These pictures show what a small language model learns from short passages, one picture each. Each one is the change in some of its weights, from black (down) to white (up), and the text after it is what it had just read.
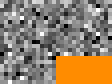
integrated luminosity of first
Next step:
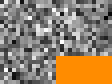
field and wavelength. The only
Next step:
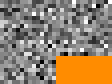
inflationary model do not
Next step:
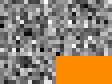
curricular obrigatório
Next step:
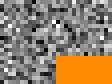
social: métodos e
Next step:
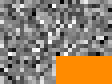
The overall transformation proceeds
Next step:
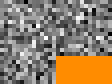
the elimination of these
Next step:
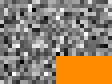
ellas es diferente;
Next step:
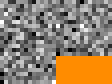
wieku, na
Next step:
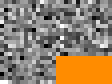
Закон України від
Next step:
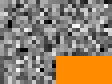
of thin films is observed
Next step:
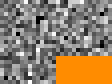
find the modified relation between the
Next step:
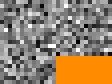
humanos que mesmo em
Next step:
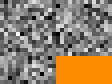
for both components or it can
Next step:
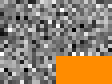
2D-peaks at
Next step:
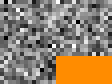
m Coût de
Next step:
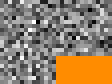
to the X-ray
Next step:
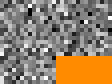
shu kabilarning
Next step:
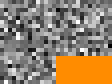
En México,
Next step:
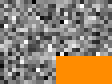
и стажу
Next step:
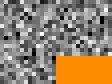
increase as one moves from
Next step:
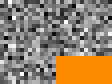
воєнного стану
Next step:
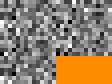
\ \tau \in
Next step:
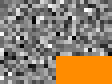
than the total starburst
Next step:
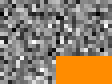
and shows a slight decreasing
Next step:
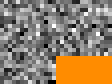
are more numerous in the
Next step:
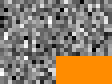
the interdependence of
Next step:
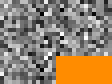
© ООО
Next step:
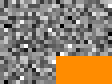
использования различных
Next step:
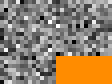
в лице У.
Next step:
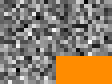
we analyze the symmetry of the
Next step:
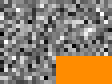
and express their thoughts
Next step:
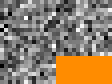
ketganlar va
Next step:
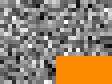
gul leksemasi
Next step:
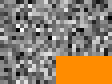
LC-ADC resolution
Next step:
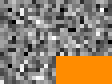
tanı konusunda
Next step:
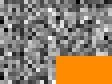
Aluminium foil
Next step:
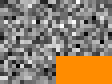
to the $gg\to
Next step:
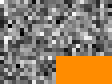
any ``coordinate
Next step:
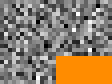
by the relative sizes of particles
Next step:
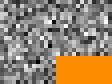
sure that analyte was
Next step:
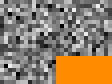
the spatiotemporal
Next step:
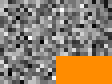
in its orthogonal
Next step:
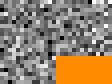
grid column, summing,
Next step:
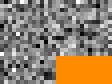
undergoes a sequence of
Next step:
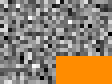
{\it Diffraction }
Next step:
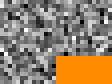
ta loyiha
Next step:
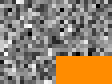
monosheet on the
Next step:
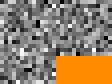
melt and solids at
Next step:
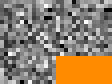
while thc conjugate
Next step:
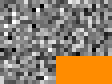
the number of floating
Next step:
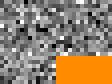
\newblock {Critical
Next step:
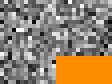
global miqyosda
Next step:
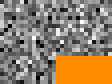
the two systems with secure
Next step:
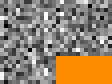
times, heuristic methods
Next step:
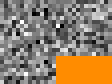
trade-off between the
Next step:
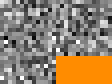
des données Objet
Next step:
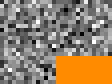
vedi: Fromm
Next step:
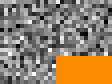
and has vanishing width.
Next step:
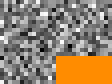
in second quadrant.
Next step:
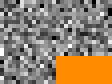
vinculados a
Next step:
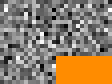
of the intergalactic medium
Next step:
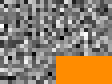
dit perspectief is
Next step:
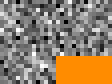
plane so that an evolution in
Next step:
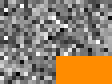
\varepsilon x^{-2}
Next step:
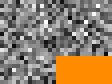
to guarantee the
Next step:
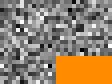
México; esta
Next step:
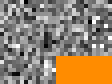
years under the influence of
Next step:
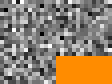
“Dez milhões
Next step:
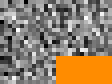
with $U \leq
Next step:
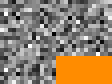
e_b) (\delta
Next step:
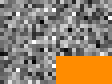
“Ama de leche
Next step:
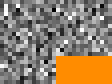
the dispersion law for the modes
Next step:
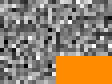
Le dividende est en
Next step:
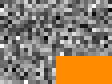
phone background* motivational
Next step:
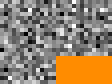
функцією Prezi
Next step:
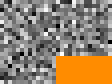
Zeitpunkt eine
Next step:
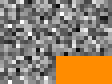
axis of the symmetry of the
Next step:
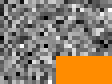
taken for the relaxation to
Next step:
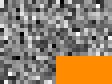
nihoyat qaramligi
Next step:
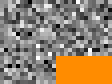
performance of the quantum networks.
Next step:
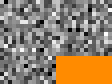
Repetition and relay
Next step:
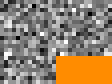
proyeksi aset
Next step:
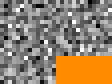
Future efforts
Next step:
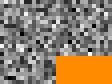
des médicaments
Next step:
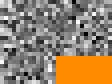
relics, $X$
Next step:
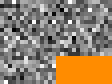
high laser extinction ratio
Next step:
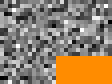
not unreasonable to
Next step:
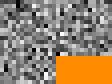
phenomenology of the top quark
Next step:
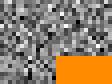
the frequency evolutions of
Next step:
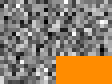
the state vectors for
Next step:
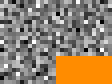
and OR gates, and
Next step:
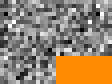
financial transactions that
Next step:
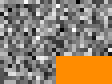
content. The only tool that
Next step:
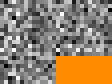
Die vorliegenden
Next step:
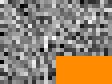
grammatical agreement
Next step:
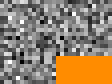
finite number of simplices
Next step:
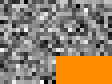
us to show that nonlinear
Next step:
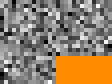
accidentelor de
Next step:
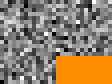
conforme a população
